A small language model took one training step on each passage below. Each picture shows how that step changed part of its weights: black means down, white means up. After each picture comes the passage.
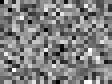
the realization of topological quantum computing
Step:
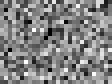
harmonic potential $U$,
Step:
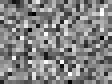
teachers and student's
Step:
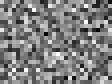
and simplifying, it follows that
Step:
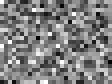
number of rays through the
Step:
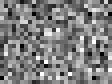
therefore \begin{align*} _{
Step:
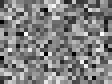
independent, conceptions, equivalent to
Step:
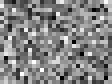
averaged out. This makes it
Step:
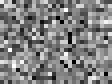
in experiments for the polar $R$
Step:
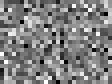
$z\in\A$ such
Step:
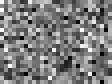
We remind that if a measure
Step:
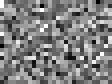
pairs \cite{F4}.
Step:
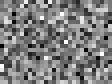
is plausible. A close analog
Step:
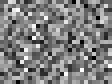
Specifically, it achieved
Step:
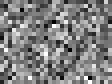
a priori, our simulation is not
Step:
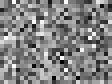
Smith normal form of
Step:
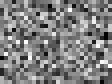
further indicate that the model
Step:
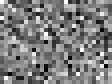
linear groups remains short. We must mention
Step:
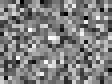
from the literature. The median and
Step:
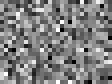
papers on the production of
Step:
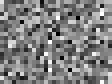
$\overline{x}$. If up to
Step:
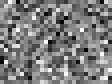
Ordinary vector representations,
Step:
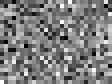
+ fE $ is called {\it
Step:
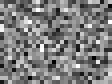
bias. The estimators
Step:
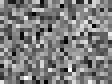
signature adopted for
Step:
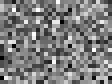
First, we collect the good time
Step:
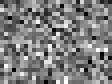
We consider a $q$-deformation
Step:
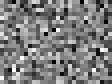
known to be formed by binary
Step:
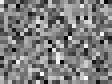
but comparatively to the vector
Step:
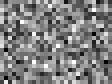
new physics which acts differently
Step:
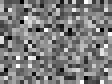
$z$ directions. In
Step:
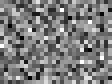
literature are inequivalent. Consider
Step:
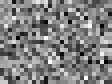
state bifurcates into an
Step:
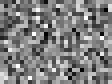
In deriving this expression, we
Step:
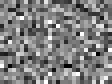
Figure \ref{Figure_8},
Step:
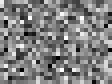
is brighter in the innermost
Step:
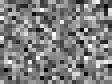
experiments. Thus, it is very necessary
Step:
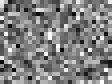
origin such that the angle between any two
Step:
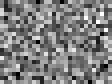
to be equivalent. Let us focus on
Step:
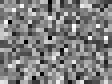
Carlier, Ekeland
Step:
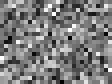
problem called the Optimal
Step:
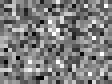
which necessitates nonzero
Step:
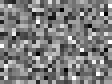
their bidding less than or equal
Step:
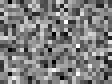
the point cloud, which has good
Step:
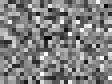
over a conic and $4$
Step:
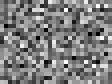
Technology and Space
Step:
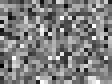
long nanowires, our
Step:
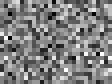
to heat diffusion.
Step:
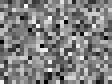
C\to 0$ with
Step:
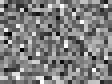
problem to be considered consists in
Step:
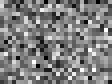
does not involve critical formulas, we
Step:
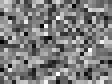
are real. However, the
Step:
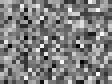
investigated earlier.
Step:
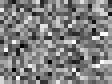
lemma, which we formulate here for
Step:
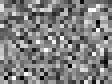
curvature on complete non-compact
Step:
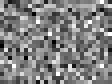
thus there is some precedent for
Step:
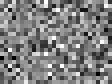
that $\boldA_k^T
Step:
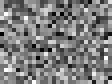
is a $p'$-element
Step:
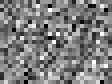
{Deng}}\ and\ \bibinfo
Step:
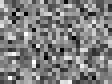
the previous section, we proved that we
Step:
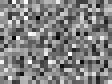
sensor coherence (since
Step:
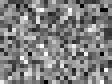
will only assume that from all the information
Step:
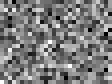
This gives the first integer inequality in
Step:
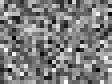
be easily proved by induction on
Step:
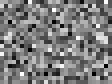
a series of blue knots
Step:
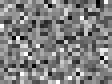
risk falls under the
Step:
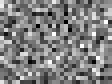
space of the $su(3)$
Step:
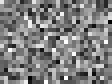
threshold $\sigma$. In this
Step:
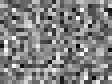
continue until no further
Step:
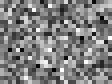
and the recurrence relation has a
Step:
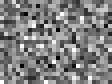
is generally believed that
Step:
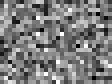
magnetization per spin
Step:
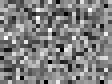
stronger deviation from
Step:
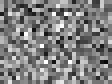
Applied Mathematics}, title =
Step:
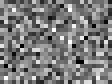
higher order terms in perturbation theory,
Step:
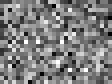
average the modes, and assign the
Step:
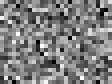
are negative. Unlike the
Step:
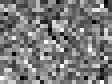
To carry out the approximation, we
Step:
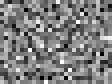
the $u$-row of
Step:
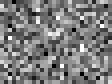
Note that our result implies the following.
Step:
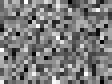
appears \(n\) times,
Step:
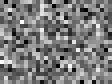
this point of view, it is also
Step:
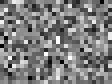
we have tested. This means
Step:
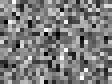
injective. \end{enumerate}
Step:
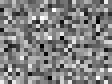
C_v(t)\Delta t
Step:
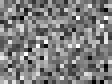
(\overline{\Omega}), \eeq
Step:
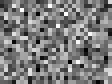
\item[(b)] Any
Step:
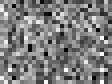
a $(d-1)$-collection
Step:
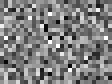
two-component multiscale
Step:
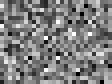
events, the scenario created
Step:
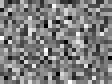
otw z przel
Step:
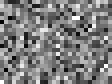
asymptotic behaviour in the
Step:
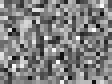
universal invariants. This approach
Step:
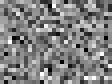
the sample lifetime. A
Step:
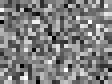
equation in two variables can have an infinite
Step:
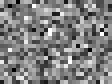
the results presented so far is
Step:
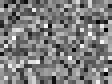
where $C_s$ is a
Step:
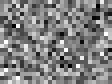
is \emph{admissible}
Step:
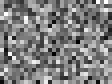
is the only morphism to this final
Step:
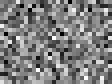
day types are chosen to test
